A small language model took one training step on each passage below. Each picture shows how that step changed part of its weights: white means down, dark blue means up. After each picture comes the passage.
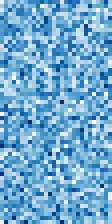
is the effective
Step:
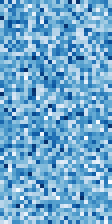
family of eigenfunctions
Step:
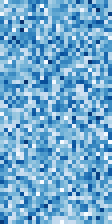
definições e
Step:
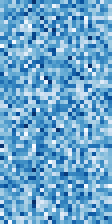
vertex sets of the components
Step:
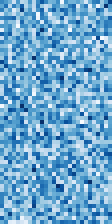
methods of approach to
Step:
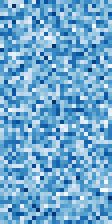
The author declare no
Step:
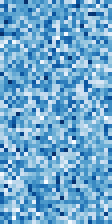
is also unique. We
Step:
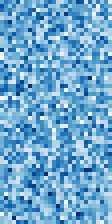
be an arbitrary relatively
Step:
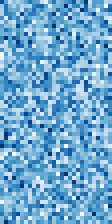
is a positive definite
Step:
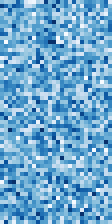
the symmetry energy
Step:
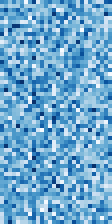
pattern of
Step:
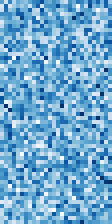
one particle with two
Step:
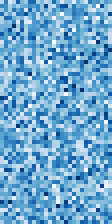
legs observed in
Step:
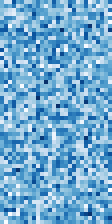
des deux maisons
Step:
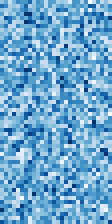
may be considered to be
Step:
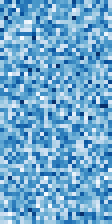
containing more exact information
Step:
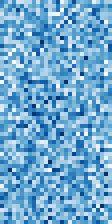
of new century
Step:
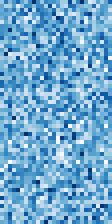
parameters of $F',
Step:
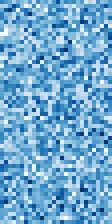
the dissipation
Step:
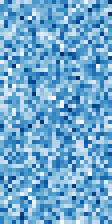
single wing.
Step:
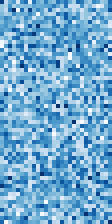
Bizda esa
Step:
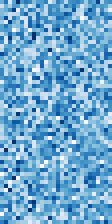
short sequence. The short
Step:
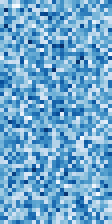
marked a subset
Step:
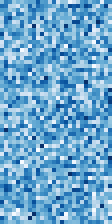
can arise from the
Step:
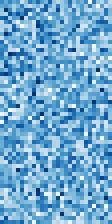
the data obtained on the
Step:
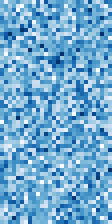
nomes e que
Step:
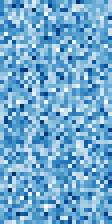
Theorem of abelian
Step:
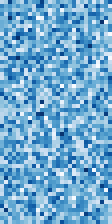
evaluate ${\mathcal
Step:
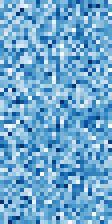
et. al. the
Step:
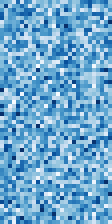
see above). Let
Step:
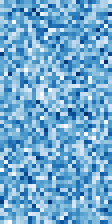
we develop an independent proof
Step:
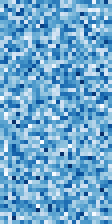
were introduced in
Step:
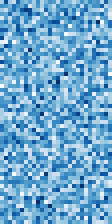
in which all the
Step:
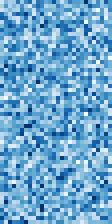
are obtained by replacing
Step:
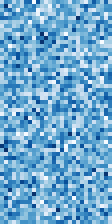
The study further evaluates
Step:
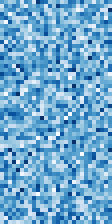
ke) – Я
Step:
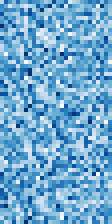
unstable at low
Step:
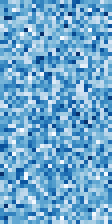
plot, surface
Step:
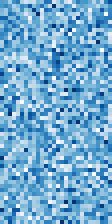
opressão sobre
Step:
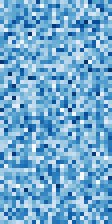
Nations Convention
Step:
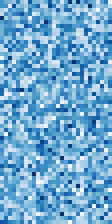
denotes the final time.
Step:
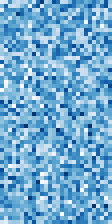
the positions of the
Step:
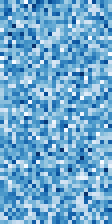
has propelled the
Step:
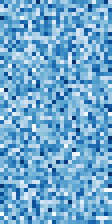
при этом
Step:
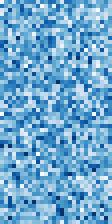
if $f$ is
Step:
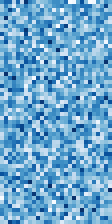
one for us being that
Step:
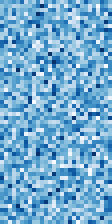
patches most
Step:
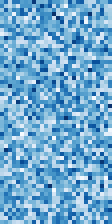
body of
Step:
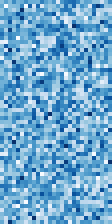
$w$ is
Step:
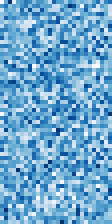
between the discrete and
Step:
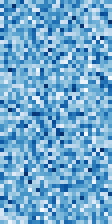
of such a simulation
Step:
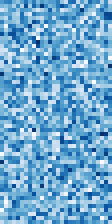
been selected by
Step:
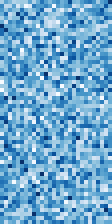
approach to ramification
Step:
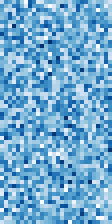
no nontrivial
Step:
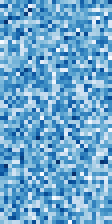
be generally separated
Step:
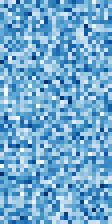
would move again to
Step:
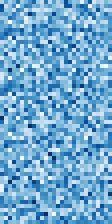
\quad \quad
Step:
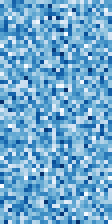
im Fokus
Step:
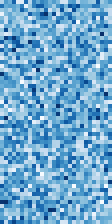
this association remains
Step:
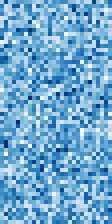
in globally
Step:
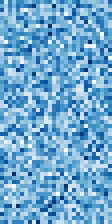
al orientarse
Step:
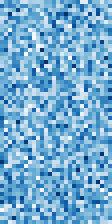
1 + \epsilon
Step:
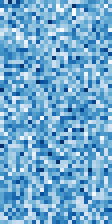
except for the
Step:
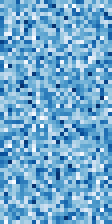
kepada teman
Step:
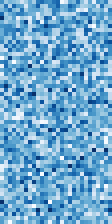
studies the a
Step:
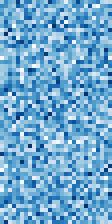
\Omega$. To prove
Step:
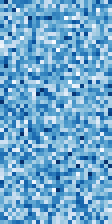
jointly. As
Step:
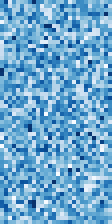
chain restricted to
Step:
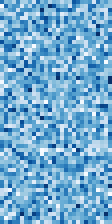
реформ во
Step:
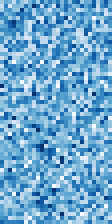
that the four terms of
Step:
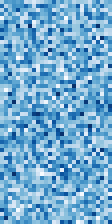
of LRGB
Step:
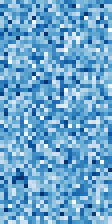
to start from and
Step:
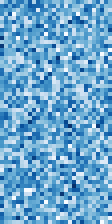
no more than three
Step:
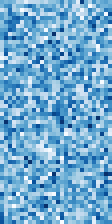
the two nematic
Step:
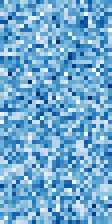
the ambient space
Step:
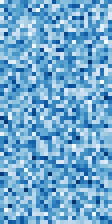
stars to the
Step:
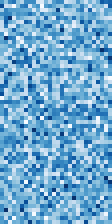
from balanced
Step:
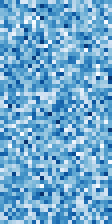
$\gamma$ and operator
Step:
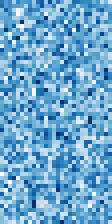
probable. Therefore
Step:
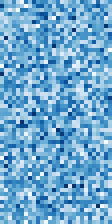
summation of the
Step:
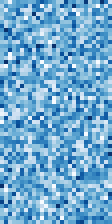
the rows correspond
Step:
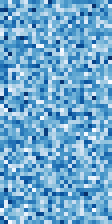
we can, without
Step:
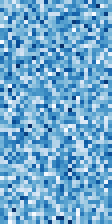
Witt group
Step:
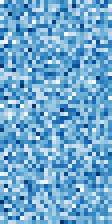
in our sense.
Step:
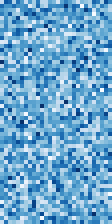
scalars, in order
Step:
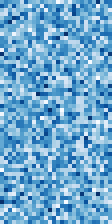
is an affine function
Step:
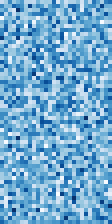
to CSFT
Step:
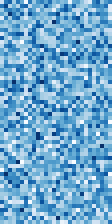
for our data using
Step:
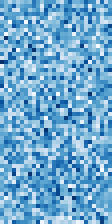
mesh distortion
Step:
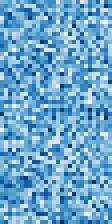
and therefore \[
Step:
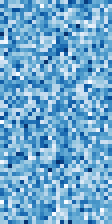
0$ we have
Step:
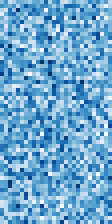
triangle inequality?
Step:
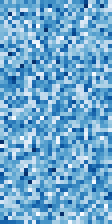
that the simulated
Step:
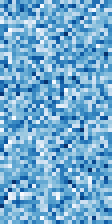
to maintain the
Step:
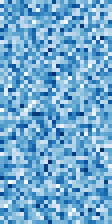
of the tennis
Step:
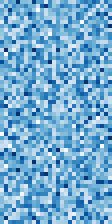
{\bibinfo {volume}
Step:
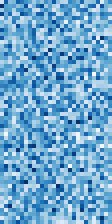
of all clusters of
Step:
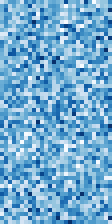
recent EBL model
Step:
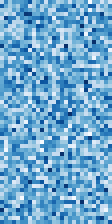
can be performed by
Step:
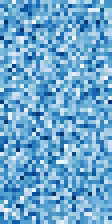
to conclude that a
